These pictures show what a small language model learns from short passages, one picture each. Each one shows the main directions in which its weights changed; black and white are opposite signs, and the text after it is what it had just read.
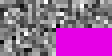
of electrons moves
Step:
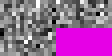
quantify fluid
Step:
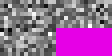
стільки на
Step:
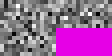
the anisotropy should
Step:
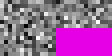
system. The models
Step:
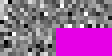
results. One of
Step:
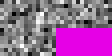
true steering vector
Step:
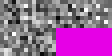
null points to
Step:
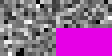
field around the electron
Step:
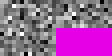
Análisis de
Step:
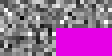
when memory
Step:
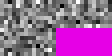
Co sites in
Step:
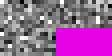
quer seja
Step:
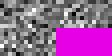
Las TIC
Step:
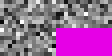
cut-off in
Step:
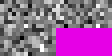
results. Following
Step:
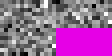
unique characteristics of
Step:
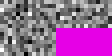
this frequency window does
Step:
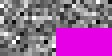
are expressed in terms
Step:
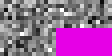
,\quad \forall
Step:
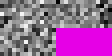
suitable gauge transformation,
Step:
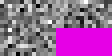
risco a
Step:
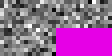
these processes can lead
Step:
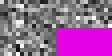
así tener
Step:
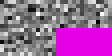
to do this,
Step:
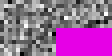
that $V$
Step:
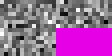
formation process.
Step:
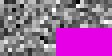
14$), the feature
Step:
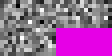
the vector potential for
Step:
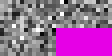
wide variety of
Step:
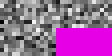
the publicly available
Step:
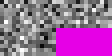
especialmente como
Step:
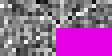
mass we have assumed
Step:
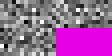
and are continuous.
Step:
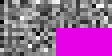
constant avec les
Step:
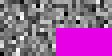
l | c
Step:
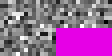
behaviour at fixed
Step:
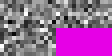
the plane and orthogonal
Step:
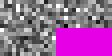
additional magnetic exchange interaction
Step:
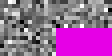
line from $c
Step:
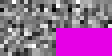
of such ERE
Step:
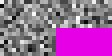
Culture et
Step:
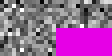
in Sobolev
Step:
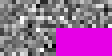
part of it can
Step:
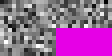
and electrical
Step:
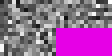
for completeness
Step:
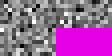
acordo com
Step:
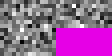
between strong interactions and
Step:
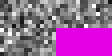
capable of
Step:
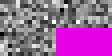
frame in approaching
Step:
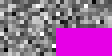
traitement et
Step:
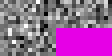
has been measured at
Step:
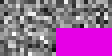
a particular model
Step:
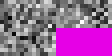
ensemble de mesures
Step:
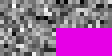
neighbour model
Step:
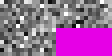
fanlari bo'yicha
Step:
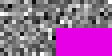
Thus, written in
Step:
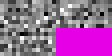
fact $\left\{
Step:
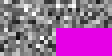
the baryon number
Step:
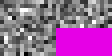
write $\sum
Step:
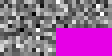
with some probability
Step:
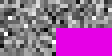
By a direct
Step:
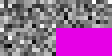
\left [
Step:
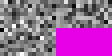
a region of a
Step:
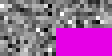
we note that the
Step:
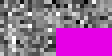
of one-bit
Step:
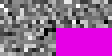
of b direction}
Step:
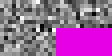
is demonstrated in
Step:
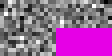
the alcove
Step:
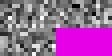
this mimics
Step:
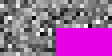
recovering the standard
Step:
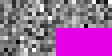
is consistent with a
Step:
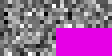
scaling of 2D
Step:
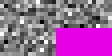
the same way.
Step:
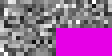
in $\tilde
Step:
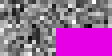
gar nicht
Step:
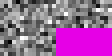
spectral function including effects
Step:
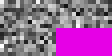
the integral over
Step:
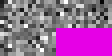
each setup. The
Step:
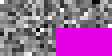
can be used when
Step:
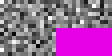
creación de
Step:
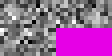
acts normally on
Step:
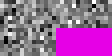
in the scattering of
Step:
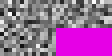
This freedom gives rise
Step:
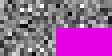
hyperbolic space. In
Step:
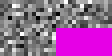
Asymmetric B
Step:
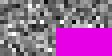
bij het
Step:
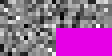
to be positive and
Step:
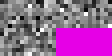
can be estimated as
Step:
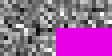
waiting times
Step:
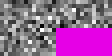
is given for
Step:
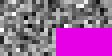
provide alternate
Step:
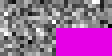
group cannot be
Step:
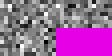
products, but we
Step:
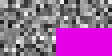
a different form by
